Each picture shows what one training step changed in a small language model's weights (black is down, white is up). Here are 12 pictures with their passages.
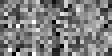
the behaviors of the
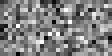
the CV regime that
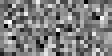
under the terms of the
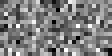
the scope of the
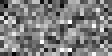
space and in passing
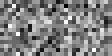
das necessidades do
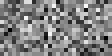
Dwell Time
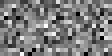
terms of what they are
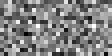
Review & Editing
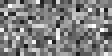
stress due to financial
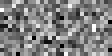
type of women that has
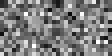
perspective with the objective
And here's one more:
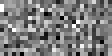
any $\lambda\in
